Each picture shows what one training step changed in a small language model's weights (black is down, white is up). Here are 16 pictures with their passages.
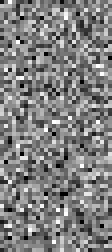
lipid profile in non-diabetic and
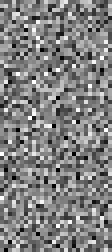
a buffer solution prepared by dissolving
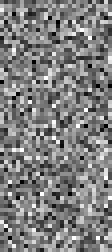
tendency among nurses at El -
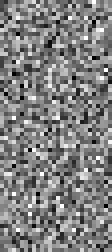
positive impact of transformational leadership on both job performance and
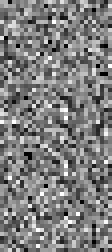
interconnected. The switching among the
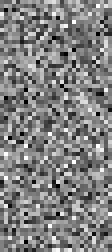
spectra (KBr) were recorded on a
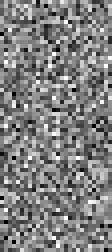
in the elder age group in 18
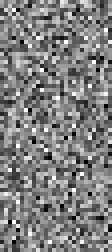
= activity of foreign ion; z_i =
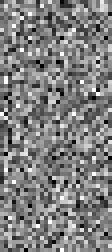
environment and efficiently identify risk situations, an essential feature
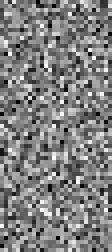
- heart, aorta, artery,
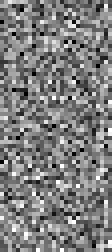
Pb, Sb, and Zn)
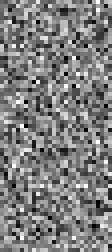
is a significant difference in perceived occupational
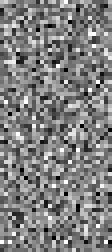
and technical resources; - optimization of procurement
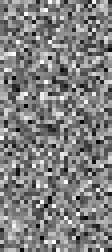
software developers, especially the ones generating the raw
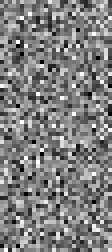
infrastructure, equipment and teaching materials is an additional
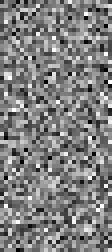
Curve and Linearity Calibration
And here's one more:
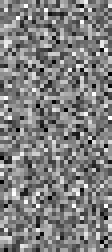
or lack thereof – that management uses to inform employees about
